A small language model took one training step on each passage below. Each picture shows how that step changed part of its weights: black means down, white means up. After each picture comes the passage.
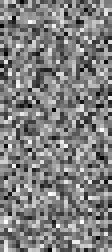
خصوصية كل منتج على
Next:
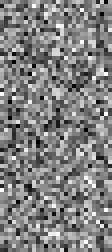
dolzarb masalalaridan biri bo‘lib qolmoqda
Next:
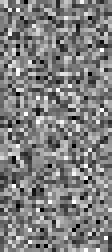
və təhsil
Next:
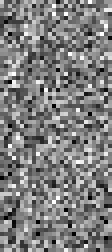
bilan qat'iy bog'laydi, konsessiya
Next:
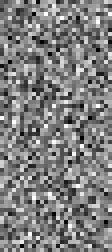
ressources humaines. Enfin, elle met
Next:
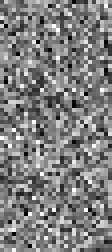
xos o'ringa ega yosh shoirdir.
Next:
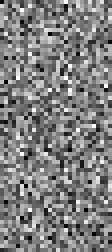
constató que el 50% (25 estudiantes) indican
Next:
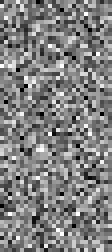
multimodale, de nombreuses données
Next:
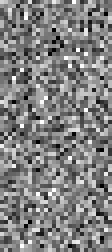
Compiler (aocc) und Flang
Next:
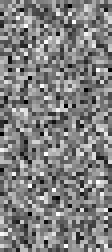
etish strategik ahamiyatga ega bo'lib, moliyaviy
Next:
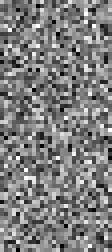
не существует. Общественная
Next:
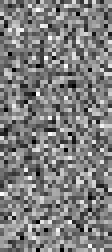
6,6 фоиз крахмал
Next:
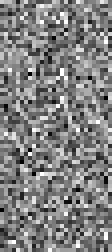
in models.items():
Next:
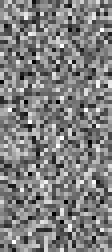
Anatomy of a social partnership: A
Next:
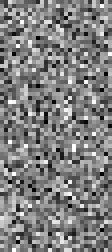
uns in unserer Arbeit auf Kinder mit
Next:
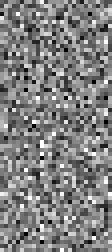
в котором использован тот или иной
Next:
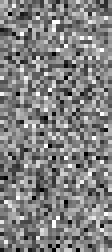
los invernaderos y al aire
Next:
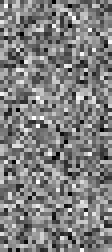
quatro barras de armadura mais
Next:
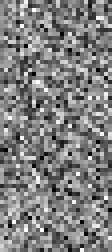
chegar com antecedência de um dia à construção
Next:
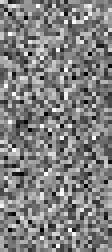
xabardorlikni oshirmoqda va sog'lom
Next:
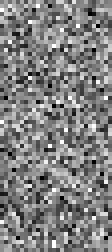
ta'sir ko'rsatishi aniq.
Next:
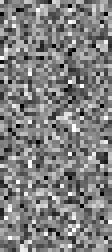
Umsetzung von digitalen Zwillingen und
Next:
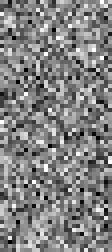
atas, pengumpulan data dilakukan dengan
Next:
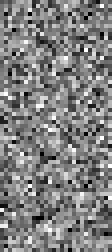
yog'li kislotalarning miqdori
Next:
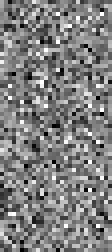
ktorých by autorom mohol
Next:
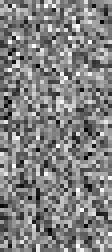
een zeker normaal aeceres, een
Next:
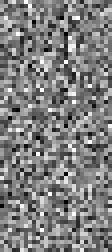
словами, государственное вмешательство в
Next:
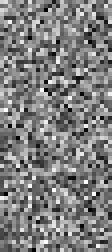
shakllantirishda muloqotning o'zni juda
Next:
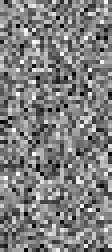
al.* (2007) menyatakan bahwa pendidikan
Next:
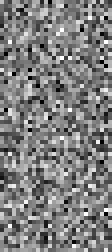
bist du nicht so stark, und dann kann man
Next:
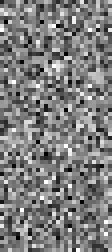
Factors contributing to
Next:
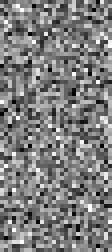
doctor of philos. sciences, professor
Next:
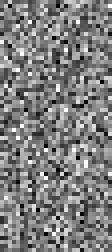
siyosat olib borib o'zining raqiblaridan
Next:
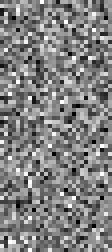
mesmo dos autores no texto literário. Este estudo
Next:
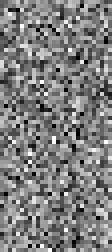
by Marcela Ganea and Ela
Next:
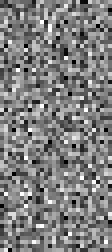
memberikan pengaruh besar terhadap putusan.
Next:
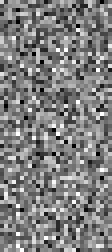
Multisensorial Estimulación de
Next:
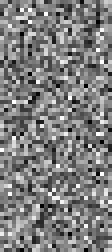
L'archéologie de la Bactriane
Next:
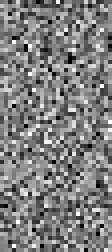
le collège. Toutefois,
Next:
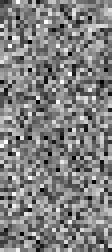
(latofatlilik, noziklik,
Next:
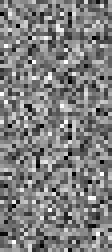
años); "Mucho mejor porque seguiré
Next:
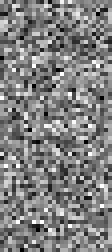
yanada takomillashtirish O‘zbekiston qishloq xo‘jaligining
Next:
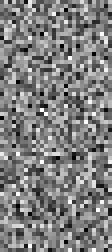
modelning eng faol qismi hisoblanadi. Bunda
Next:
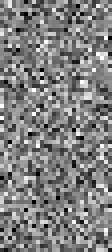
зменшення кількості сонячної
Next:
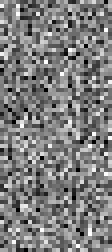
бўлиш керак. Сиз ҳар доим
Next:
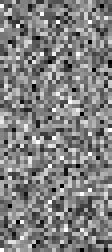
daromadni 4 ming AQSh dollaridan
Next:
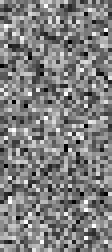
uma vez que busca abordar as causas
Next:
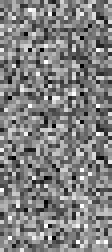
OF THE PROBLEMS AND
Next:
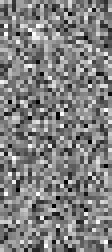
ключові напрями та засоби
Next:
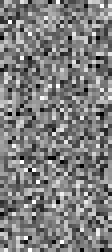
Aprova a Política Nacional de Práticas
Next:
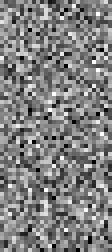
einmal derselben Organisationseinheit
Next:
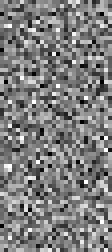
ягідництва та виноградарства
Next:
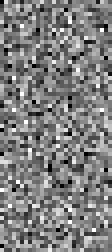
ölçüt 2 Derste ön
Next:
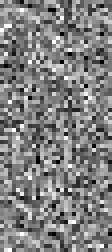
va sun'iy intellekt texnologiyalarining jadal
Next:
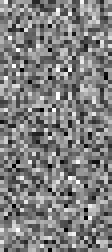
e funciona como “uma ferramenta que deve ser
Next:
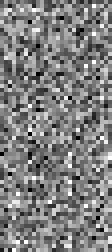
oshiriladigan vazifalar: 1. Mavzu
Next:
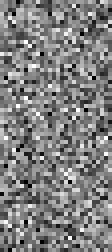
Відбулося зменшення довжини
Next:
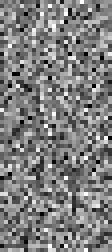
управлять побежденными и
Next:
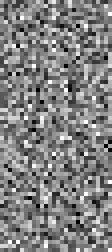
и социальных связей. Если
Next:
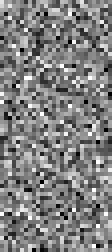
envolvimento desses indivíduos, a
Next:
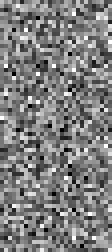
чего жить» становится основой
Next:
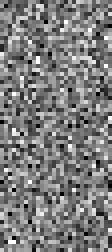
Direitos Humanos (DUDH), em
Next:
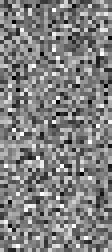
ламінарне горіння,
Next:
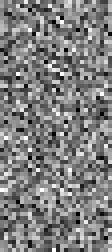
«Чи відчуваєте Ви
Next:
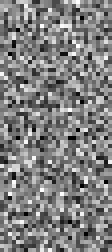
Qodiriy, Adulla Qahhor kabi
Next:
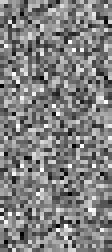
qilishda hal qiluvchi omil bo'lib qolmoqda.
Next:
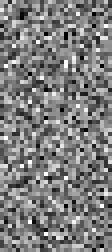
и 87,8% соответственно. Ключевые
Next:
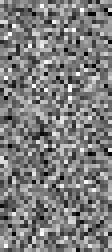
en 2018 pour les publications de 2017 est probablement
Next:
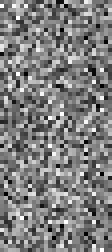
ta'lim tashkilotlarida bolalarni sifatli maktab
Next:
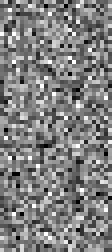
is prohibited. 8. It is
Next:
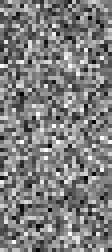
krímiekkel) 7
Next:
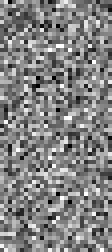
unerträglich habgierige
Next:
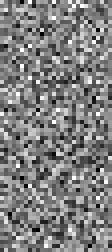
regulatory institutions, service quality, market
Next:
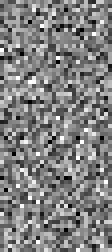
reduction. Mavjud paxta terish
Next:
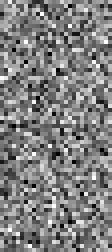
vez más en los últimos años. Foucault
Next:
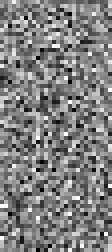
karşıya kalmış, 'Müslümanlaşmış
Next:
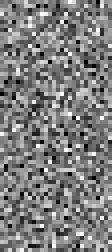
de sauvegarde de système de
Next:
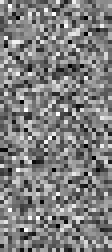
o'zgarib boradi.
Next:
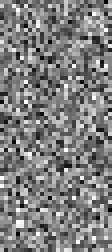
teko pemanas, teko air minum
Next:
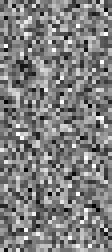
recuperar a noção de que “todos
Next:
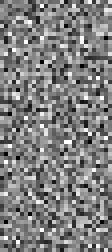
у ландшафт і природне
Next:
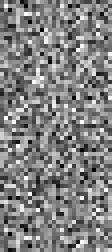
secciones transversales de cada condición de
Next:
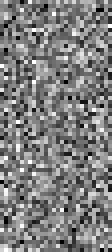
بالأصل بجامع، أو
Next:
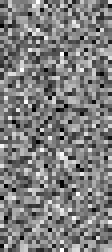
hal ini, *tenses* memiliki peran penting
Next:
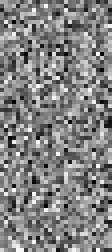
tajribadagi alohida misollar asosida umumiy strategik
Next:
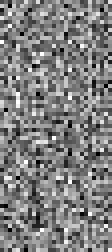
teórico se deriva que: H1: Las
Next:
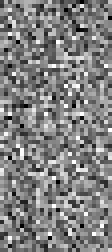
Schätzung (WOLFF & RIEK
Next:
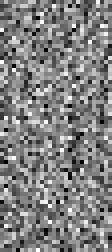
ҳисоблаймиз. (1-расм).
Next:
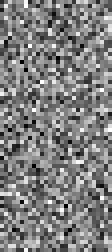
tuzadilar. Gapdagi fe’llarga
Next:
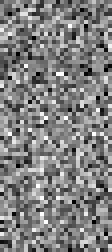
of Medical Sciences, Professor J.F.
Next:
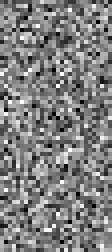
2015. **Acta Farmacêutica
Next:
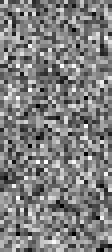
ona təsir edən
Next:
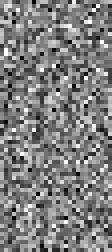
marosimlari, xalq og’zaki
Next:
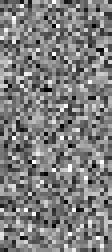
más eficaz **centrar la atención en
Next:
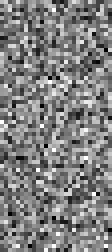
jozibadorligini oshirish, xorijiy ta'lim
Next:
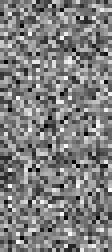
die Effektstärke nach Cohen
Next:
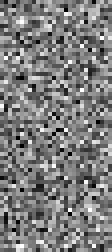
por isso que eu parei de postar por um
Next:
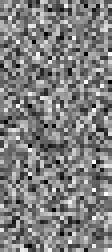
police, les renseignements,
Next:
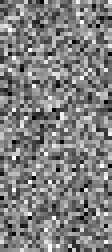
adabiyotlar tahlili shuni ko'rsatadiki,
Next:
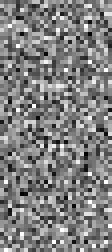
зависимости от целей, которые
